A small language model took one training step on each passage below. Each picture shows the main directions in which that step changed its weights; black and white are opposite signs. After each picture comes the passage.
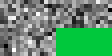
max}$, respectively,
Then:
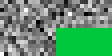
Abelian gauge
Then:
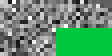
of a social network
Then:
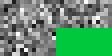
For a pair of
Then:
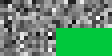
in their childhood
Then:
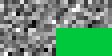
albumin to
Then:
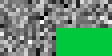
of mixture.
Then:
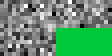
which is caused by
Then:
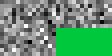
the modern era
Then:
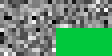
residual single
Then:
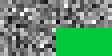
of organic UV
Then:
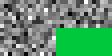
a galaxy containing
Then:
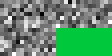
necessary data to describe
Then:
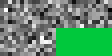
*A public management
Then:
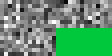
diffusion in a
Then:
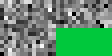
M giant
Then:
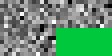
as well understanding of
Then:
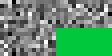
with its year is
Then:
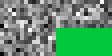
warping function
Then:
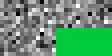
tiene en su poder
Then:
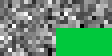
indicates that the probability
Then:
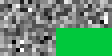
distribution and details of
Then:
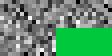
Image quality
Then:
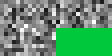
the potential of
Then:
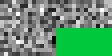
is a proper
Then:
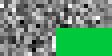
I suspect
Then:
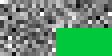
curd and
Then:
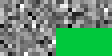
linked to the
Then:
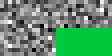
etc.) violates
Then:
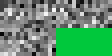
media movil N
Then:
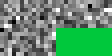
black hole event
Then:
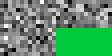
as presence of
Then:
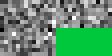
va embrion
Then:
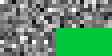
and coupling strength
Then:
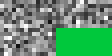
points). Les
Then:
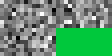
We show our program
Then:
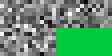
the library or
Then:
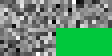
empresas das
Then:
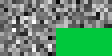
and z be positive
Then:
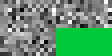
the two physical
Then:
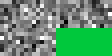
To ascertain
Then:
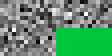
In our study we
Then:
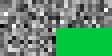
to minimize
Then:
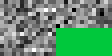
puede tomar
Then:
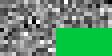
ҳар хил
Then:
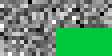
- c) whether
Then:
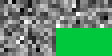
main cause of
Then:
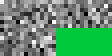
fibre failure or
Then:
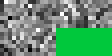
quantum coherence,
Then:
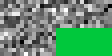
test mass about the
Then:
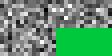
cm. The results
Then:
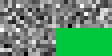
allows heat exchange
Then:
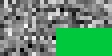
У ерда
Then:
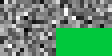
proved that
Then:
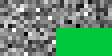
which failed;
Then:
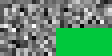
neutrino experiments
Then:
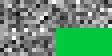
of social interaction,
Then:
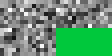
loops in the
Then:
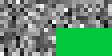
the right gives the
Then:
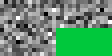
capital embodies
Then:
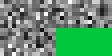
Proof. Let
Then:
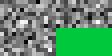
priming and
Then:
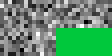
1) Test
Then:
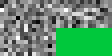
reduces substantially
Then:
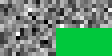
third party for
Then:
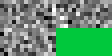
dataset, this study
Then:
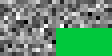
serving as a
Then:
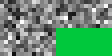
classical rotating
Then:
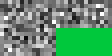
quality services. In
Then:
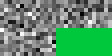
are grouped according
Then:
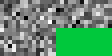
lie on the
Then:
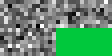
many observations on which
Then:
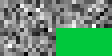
on supporting
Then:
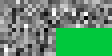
the research by
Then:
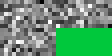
possui uma
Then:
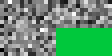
of ethanol,
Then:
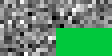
los primeros
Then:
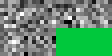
increase the likelihood
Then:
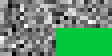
a robust accelerated
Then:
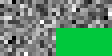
This is the reason
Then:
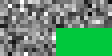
coupling for the
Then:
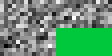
ones of biological
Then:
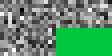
from the desired
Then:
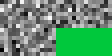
potential energy and on
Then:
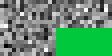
knowledge areas, with
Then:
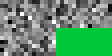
outcome measure to inform
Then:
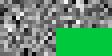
para muchas
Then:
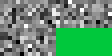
the software is
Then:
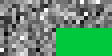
state temperature of
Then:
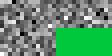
μm from
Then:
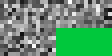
is also displayed
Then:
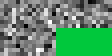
the Department of
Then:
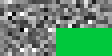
de violación,
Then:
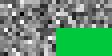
direction $R$
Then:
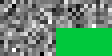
their advantages and
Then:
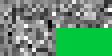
the previously established
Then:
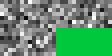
fluctuation. In
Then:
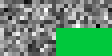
25 images of
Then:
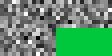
we focus on the
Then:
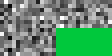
two decades,
